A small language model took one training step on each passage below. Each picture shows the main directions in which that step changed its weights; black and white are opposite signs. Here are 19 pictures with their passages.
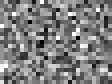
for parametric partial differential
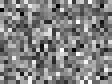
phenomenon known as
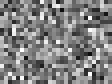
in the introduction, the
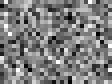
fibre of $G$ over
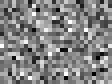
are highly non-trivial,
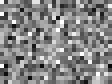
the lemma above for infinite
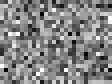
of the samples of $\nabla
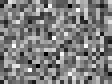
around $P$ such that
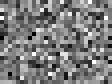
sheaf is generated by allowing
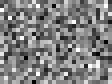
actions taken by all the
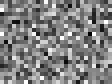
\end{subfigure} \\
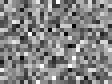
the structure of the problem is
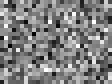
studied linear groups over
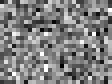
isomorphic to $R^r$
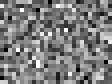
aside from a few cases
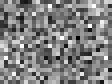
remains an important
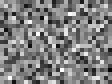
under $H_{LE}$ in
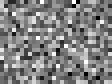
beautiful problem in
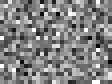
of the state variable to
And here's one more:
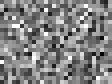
Hence, by (1), the
